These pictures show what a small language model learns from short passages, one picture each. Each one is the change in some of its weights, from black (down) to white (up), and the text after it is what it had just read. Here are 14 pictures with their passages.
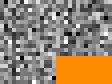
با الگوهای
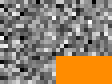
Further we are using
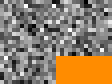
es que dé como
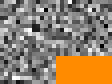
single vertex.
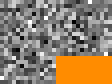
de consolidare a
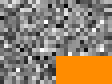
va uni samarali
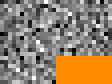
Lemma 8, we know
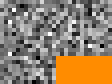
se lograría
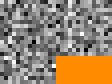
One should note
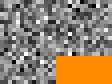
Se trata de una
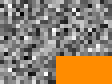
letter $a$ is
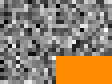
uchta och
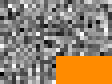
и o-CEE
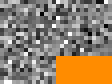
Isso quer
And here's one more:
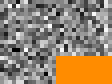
shows how to
